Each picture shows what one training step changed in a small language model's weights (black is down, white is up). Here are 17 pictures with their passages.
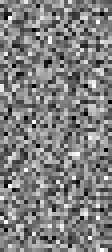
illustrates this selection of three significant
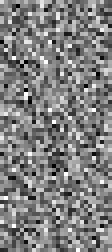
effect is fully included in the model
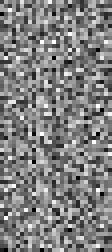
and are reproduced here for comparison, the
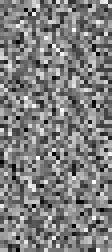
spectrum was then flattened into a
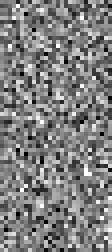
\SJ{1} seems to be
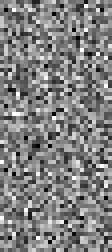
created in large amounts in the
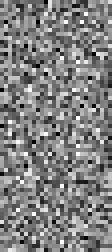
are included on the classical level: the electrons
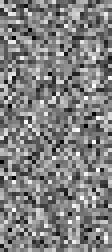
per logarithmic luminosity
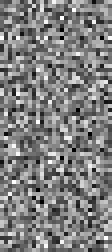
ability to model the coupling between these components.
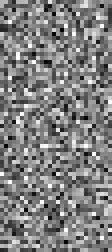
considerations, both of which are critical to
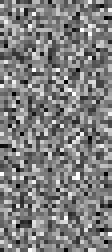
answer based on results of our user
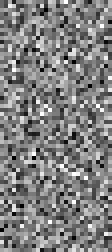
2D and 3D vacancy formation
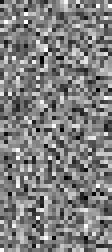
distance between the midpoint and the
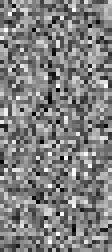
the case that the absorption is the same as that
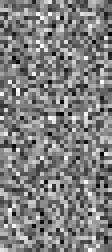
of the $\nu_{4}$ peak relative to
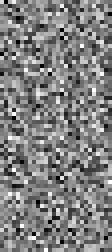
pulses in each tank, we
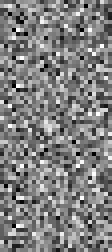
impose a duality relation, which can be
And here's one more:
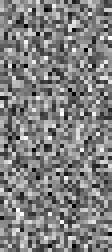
to an RFI-quiet
